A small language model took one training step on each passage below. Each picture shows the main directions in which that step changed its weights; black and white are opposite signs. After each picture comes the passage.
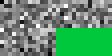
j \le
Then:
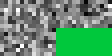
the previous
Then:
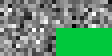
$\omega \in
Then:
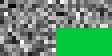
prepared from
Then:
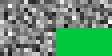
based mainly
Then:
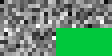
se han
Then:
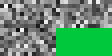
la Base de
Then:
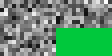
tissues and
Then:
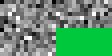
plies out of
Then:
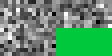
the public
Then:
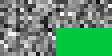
in order to
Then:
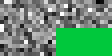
razón que
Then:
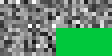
evaluated at
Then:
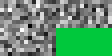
both outcomes
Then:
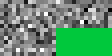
has a unique
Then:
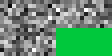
tool. The
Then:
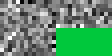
the very
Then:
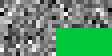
terms of the
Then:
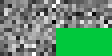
under similar conditions
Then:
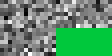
projective space
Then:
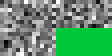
given above (for
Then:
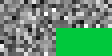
dual to the
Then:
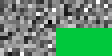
of words
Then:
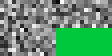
studying a
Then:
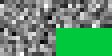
arti, i
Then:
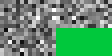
for the case
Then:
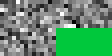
$r$ be
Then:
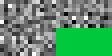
Next, we
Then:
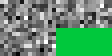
with foreign
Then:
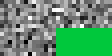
as in Figure
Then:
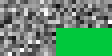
A central
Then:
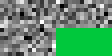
at job and
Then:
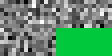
lead to an
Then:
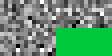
Review on
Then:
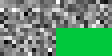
Almond va
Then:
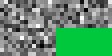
= s$ such
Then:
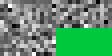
where $\Phi$
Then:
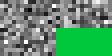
This area is
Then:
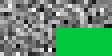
supported by
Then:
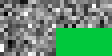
Figure 5
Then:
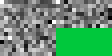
similar to the
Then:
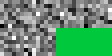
orders of
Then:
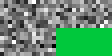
to approach me
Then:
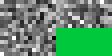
performance of small
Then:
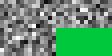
and consistent
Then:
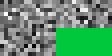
and their duration
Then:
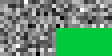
to a constant
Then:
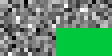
organization has a
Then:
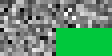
multiplicity of
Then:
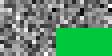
to zero for
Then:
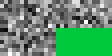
is indeed a
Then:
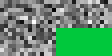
layers in
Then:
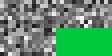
are going to
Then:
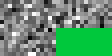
how some
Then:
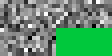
has a phase
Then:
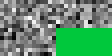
of which it is
